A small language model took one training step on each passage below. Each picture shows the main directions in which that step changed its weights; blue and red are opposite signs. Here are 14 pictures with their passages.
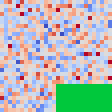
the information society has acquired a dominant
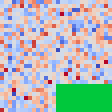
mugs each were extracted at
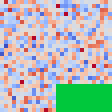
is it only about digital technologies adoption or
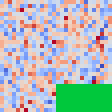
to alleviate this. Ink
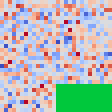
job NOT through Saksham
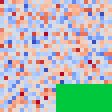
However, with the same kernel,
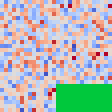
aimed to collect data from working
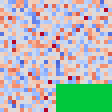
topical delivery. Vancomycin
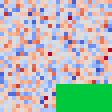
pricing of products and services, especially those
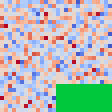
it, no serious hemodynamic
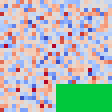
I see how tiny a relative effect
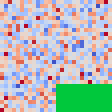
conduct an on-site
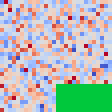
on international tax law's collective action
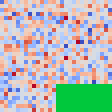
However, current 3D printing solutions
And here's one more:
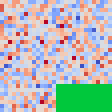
land. But he could not believe
